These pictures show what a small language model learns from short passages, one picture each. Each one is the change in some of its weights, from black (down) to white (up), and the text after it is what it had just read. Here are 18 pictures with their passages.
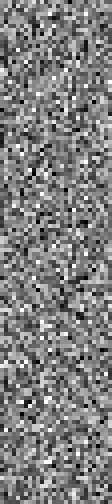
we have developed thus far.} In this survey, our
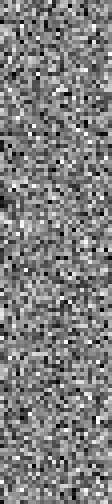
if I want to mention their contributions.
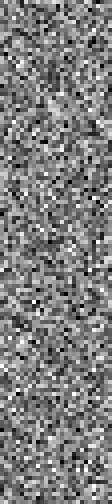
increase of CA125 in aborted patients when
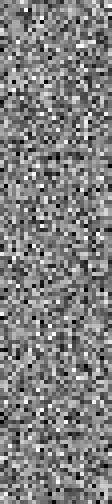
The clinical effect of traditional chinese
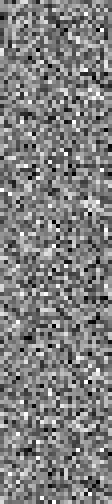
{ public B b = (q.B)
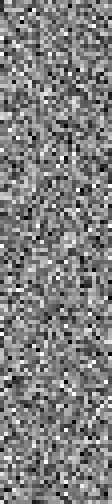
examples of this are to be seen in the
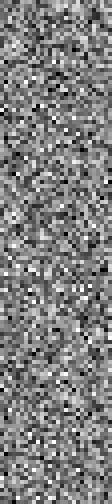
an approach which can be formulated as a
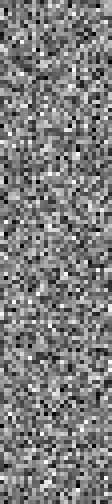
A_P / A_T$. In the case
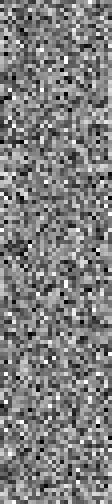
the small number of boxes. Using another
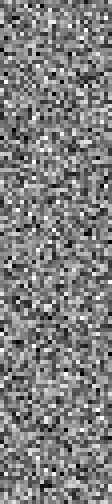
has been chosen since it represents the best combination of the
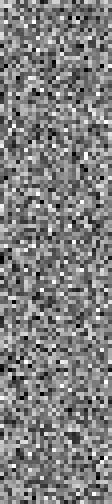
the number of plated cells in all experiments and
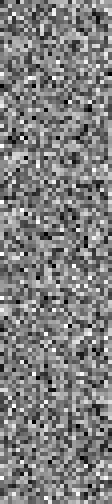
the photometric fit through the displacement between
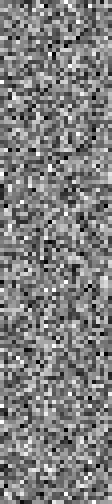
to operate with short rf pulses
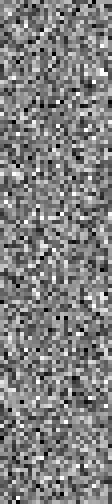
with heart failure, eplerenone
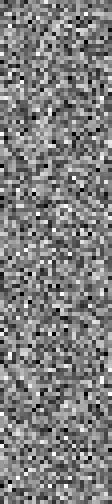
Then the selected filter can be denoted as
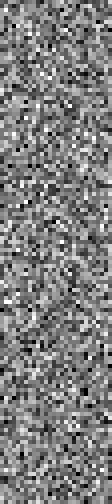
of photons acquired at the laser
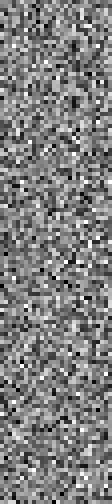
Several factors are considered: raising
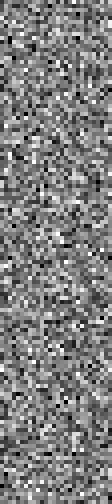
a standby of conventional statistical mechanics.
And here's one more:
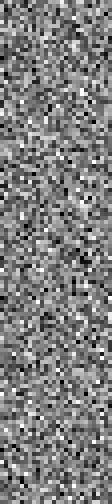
$\gamma=\pi/2$ gives minimal
